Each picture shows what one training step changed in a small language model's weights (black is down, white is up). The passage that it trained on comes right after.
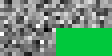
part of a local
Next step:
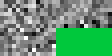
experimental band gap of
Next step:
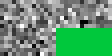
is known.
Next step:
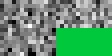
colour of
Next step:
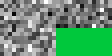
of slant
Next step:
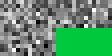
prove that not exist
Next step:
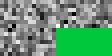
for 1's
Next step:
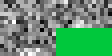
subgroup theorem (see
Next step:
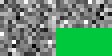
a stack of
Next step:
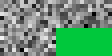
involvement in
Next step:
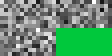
achieved by always
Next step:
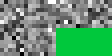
Because $
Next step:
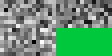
predicted by the
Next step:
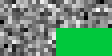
$B$ such
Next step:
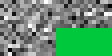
of interest to
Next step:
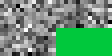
start with,
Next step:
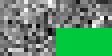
\eeq as the
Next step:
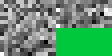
search every byte
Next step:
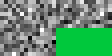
primary schools is
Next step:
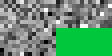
These events were defined
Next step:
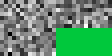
extraction software
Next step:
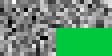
tested using
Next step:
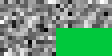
of $M$
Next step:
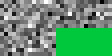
of the following three
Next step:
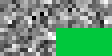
once, before
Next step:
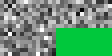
this reason, we
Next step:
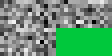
{Proof of the
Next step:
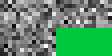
the given amount
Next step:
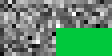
the equality
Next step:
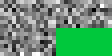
both the mother
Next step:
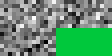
used to organize
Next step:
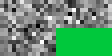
be an independent set
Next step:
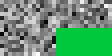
may be values that
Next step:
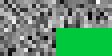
its relation depends on
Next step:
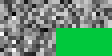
realism of these
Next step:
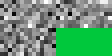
of the state
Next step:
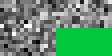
explosive power
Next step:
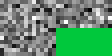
width and the
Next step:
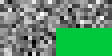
past conditions.
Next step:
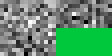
to validate our
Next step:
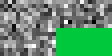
the robust one
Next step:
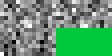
thermal energy flow
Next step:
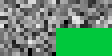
patches to
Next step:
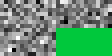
simulation lengths are
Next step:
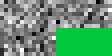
problems. It is
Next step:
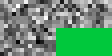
an adjoint zero
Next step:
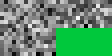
understanding of the
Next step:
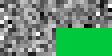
and CSCs
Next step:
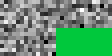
part we get
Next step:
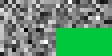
every algorithm based on
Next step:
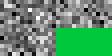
constructed with the
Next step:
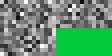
a complete resolution
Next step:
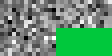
needs. The
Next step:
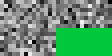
physics. As
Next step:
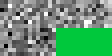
to ingest
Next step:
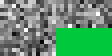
criteria for a
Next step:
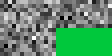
the fixed distance distribution
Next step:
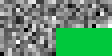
al presented a
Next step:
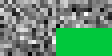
it is important that
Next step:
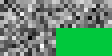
new graduate
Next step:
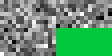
need to pay
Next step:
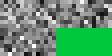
note that $\Lambda
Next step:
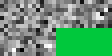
will host a
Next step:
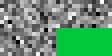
and H.
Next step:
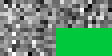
compositions indicating
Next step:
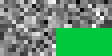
used as a
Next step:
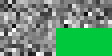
the potential applications of
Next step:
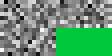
software. It
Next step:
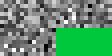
time steps.
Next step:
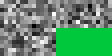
kernels to
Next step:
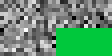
do not give
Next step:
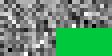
similar to how the
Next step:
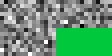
character code of
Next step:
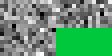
forces ${
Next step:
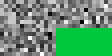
Therefore, by
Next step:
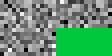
their DR2
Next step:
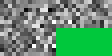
poetry and
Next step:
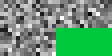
avoided the
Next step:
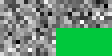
region from our
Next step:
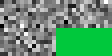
veto on
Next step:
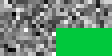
times the prior
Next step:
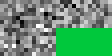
scattering of
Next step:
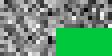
properties in presence
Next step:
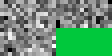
prime class of
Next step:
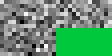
different noises
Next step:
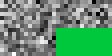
strategies for
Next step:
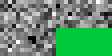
the spread of
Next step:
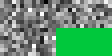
Speed of
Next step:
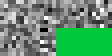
ends in the
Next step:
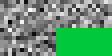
instead of the
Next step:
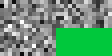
dominating character of
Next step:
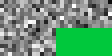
we describe the
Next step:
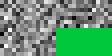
all patients and can
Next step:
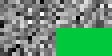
challenge). If
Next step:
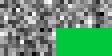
in VST}}
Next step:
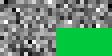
J$. As a
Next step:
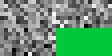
curves correspond
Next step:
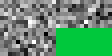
into account
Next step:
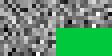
its past
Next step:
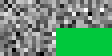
our proposal
